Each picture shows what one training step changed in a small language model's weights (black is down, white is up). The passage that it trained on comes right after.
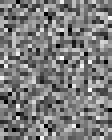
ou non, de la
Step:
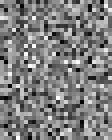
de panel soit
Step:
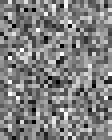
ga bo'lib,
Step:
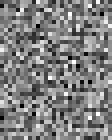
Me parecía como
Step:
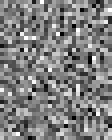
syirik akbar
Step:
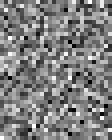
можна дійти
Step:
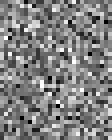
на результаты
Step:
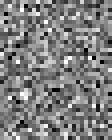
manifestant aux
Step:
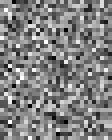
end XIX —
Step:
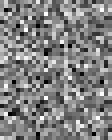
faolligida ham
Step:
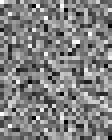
plus en plus
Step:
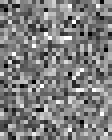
del Trivium
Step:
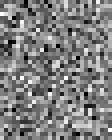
на станціях
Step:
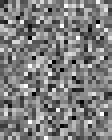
*in vitro*,
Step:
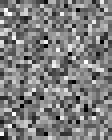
ки Дилшоди
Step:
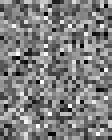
cortar la parte
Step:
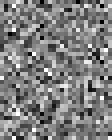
maioria dos
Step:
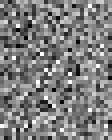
en la relación de
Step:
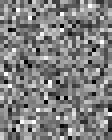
ham dunyo
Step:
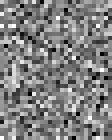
разных типах
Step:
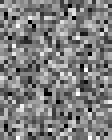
Composto de
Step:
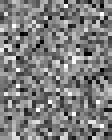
лишь такие
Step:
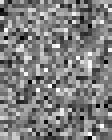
va uni boshqara
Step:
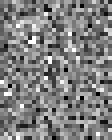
prospects in
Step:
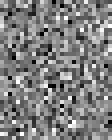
acerca de los
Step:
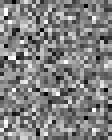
– Основные
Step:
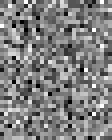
Daten, die das
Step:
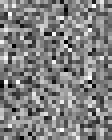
como foco o
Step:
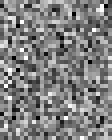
Jahon amaliyoti
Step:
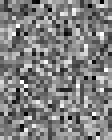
A comienzos de
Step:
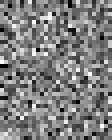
solidaridades y
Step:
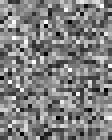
out in our
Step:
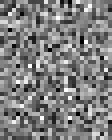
Estas señales
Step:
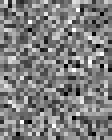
інші види
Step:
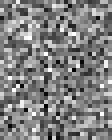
были именно
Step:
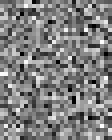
kesimga ega
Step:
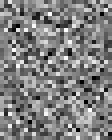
- bu Amerika
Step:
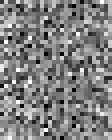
da, varolana
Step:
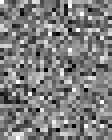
transparence et la
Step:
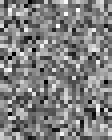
some light
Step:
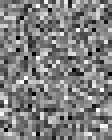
bilan nazar solib,
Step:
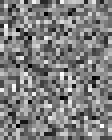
known with the
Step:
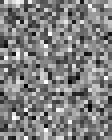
l'idée que
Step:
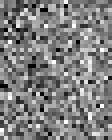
Dr. Albena
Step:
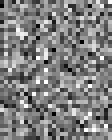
comportem risco
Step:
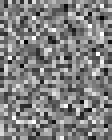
(mit im Boden
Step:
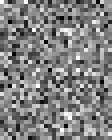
can lead to
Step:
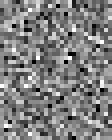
ресурс]. –
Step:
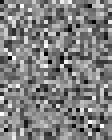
hissiy sohalarini
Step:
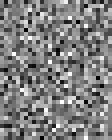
de San Benito
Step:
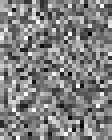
every age
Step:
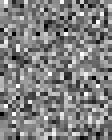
yoshlarni amaliy
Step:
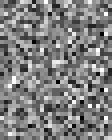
были толщиной
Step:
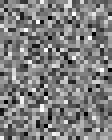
роль частных
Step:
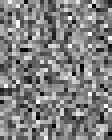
e ciência,
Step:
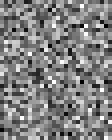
составит не
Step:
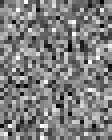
y realistas.
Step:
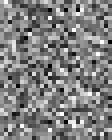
рівні зі
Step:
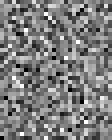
é dedicada à
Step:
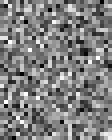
y a également
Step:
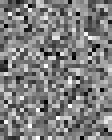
доц., ОУ
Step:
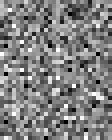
в соцсети
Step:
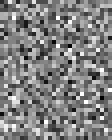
како треба
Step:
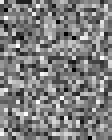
yo'q. Asar
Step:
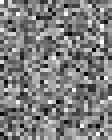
ham Markaziy
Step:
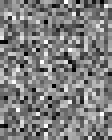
estándar de
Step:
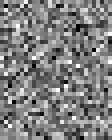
manual assignments
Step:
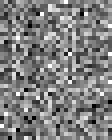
Número de
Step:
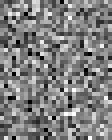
la perspectiva de
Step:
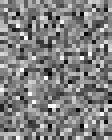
social context,
